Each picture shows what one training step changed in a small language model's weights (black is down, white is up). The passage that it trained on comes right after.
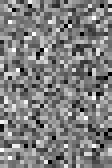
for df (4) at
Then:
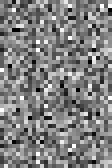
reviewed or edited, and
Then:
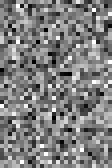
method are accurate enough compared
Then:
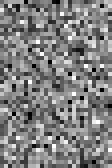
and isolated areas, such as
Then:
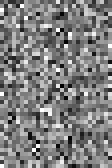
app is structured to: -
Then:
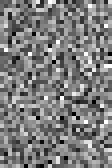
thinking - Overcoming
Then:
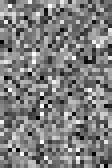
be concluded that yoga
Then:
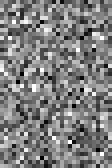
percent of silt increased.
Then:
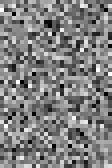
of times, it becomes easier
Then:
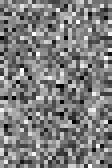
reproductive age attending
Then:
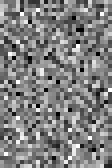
both as vascularized and
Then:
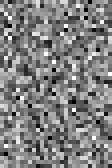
higher education institution are hedonic
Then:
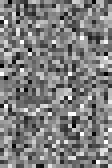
equipment (Figure 5).
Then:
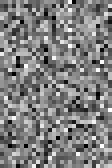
from other HA viruses
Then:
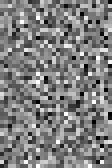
sleep: Cognitive
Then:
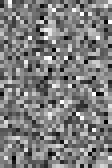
Dewi. The extractor
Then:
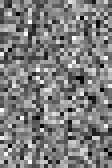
and returning the condition of
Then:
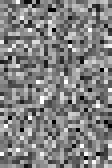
addition to improving the infrastructure of
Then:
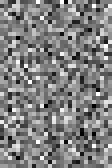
traffic, by effectively
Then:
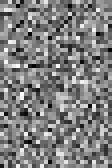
study proportion of females having
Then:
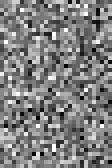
age, perfectionism,
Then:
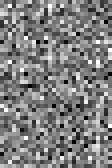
in NaOH 4.
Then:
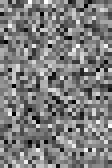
as well. In the present study
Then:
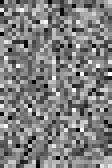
Organization of Turkic
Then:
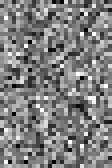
and/or analysed during the
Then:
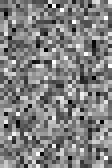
required content, responsive behavior,
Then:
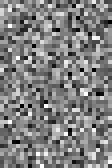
temporal deformation and possible
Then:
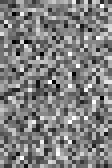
Anambra state ministry
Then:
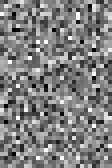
national cinema, and
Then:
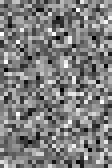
in China experience a moderate overall
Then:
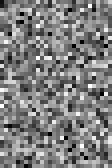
excepting the sample. To
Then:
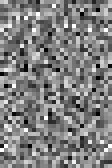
Society for Engineering
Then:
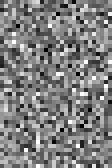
signals by incentivising
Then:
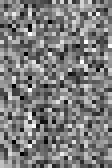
the context of the Open
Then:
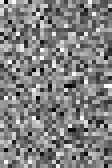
the role of global journalism
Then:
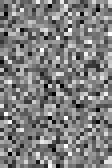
Responsible Involved
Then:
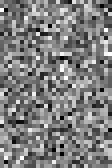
For "concentration on task
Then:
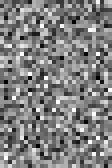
informative/sensitive are
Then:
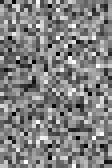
in other less developed or developing areas
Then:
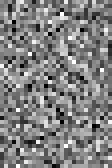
of digital marketing tools as being
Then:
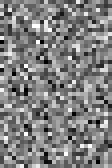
genes. Here n can
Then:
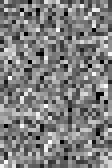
videos (four reviews
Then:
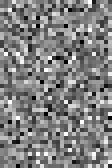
was 11 smoking workers and
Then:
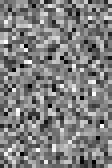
rainy season, as
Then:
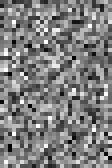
tramp and short sea
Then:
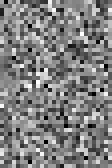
the need to protect these
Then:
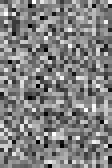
transesterification reaction of
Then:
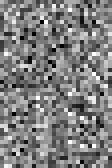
and copper, compared to their
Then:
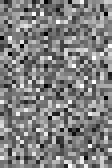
for a potential future ISO
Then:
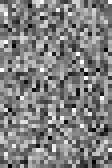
experiments, the hunter
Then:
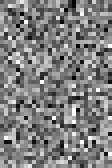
ICT systems (typically
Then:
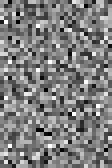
background (Figure 1a and
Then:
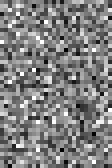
on the DG size,
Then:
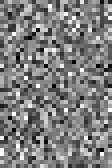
aneurysms, with
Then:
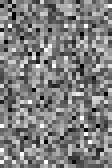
a result, the struc-
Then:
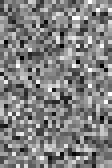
has sound experience in project risk
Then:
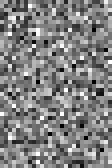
and iii) proper RT
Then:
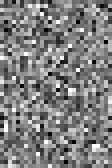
to feed on IR36.
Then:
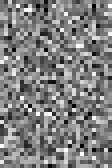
surface. However, excessive
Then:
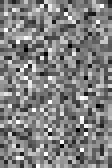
authors involves the alternate
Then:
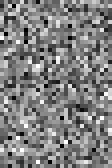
by Weibull distribution for each
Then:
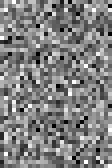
collect data from almost 200 students
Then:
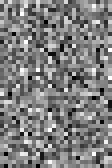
and longitude bands and
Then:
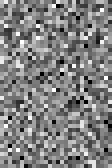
better understanding of the mechanisms of
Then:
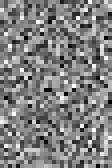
parcels may cause significant
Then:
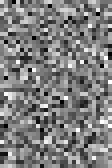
during the initial examination. In
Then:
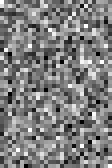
Only one face of the cell
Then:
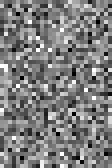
The number of spanning
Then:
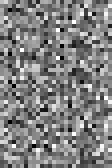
increasing energy efficiency, increasing reliability
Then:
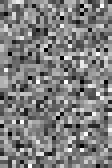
applicants to positions being highest
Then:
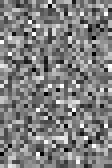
Fig. 13. Acquired
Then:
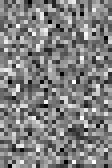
the Down states increased as it
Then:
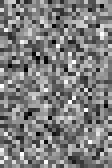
a face mask in public
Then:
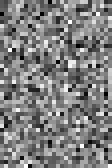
to be followed is about linking
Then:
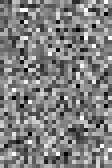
the project period, whilst
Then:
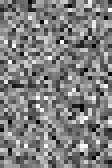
and dropping the
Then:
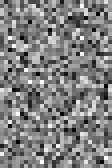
the categorical variables were expressed
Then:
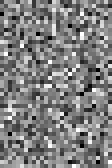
changed too. Command
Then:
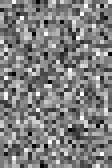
the optimum parameters (individual
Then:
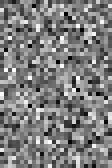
is very misconceived. If
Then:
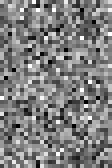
As a result, the commercial
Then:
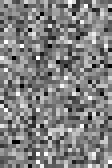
has become fragmented and
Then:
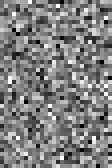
Juice consumption was positively
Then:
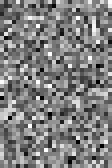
behaviors. *Perceptual
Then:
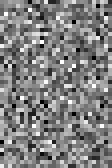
overdoses and losses on
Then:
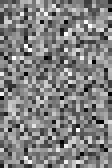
Walking force history I.
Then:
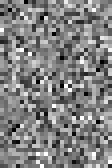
me the values of free software and
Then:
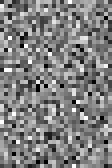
literature it proves that most of
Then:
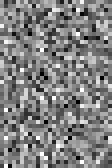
due to the large volumes
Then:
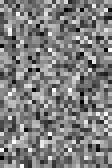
J. Liu,
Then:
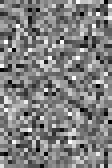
for data collection was adopted depending
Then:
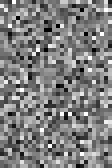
was supported by AFA
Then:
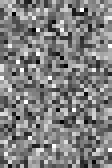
manufacturing techniques, including
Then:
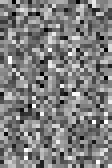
soil (Qui et
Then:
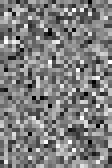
the negative charge of impure
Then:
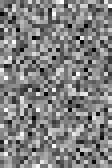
due to their purported role
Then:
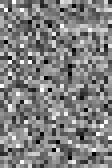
(NFV) have improved
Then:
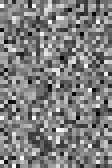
Pre-test Post
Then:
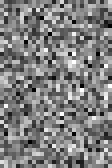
in modern innovative business. Research
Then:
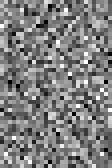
The 'Overview of
